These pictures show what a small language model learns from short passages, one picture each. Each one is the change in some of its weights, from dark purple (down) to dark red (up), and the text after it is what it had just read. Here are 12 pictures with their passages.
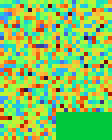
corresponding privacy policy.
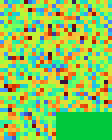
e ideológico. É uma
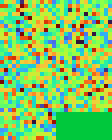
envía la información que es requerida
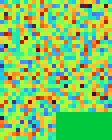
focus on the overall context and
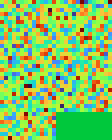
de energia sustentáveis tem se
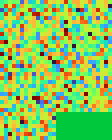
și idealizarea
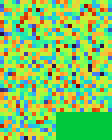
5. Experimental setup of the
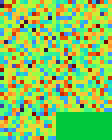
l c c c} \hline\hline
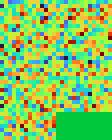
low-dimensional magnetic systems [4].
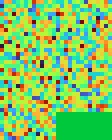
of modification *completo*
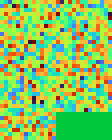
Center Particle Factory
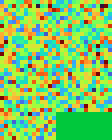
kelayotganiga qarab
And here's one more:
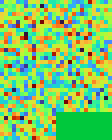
variance (ANOVA) followed by
